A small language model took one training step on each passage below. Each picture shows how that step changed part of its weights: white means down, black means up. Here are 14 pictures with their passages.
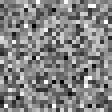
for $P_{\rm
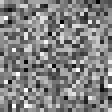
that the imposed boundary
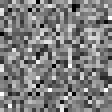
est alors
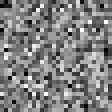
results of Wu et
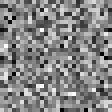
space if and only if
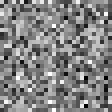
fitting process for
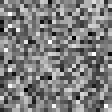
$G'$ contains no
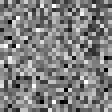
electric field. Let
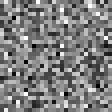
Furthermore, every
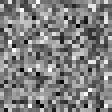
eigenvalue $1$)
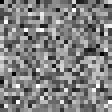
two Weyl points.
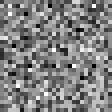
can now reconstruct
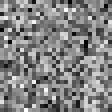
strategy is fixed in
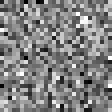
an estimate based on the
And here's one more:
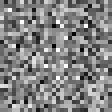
ratio of post-
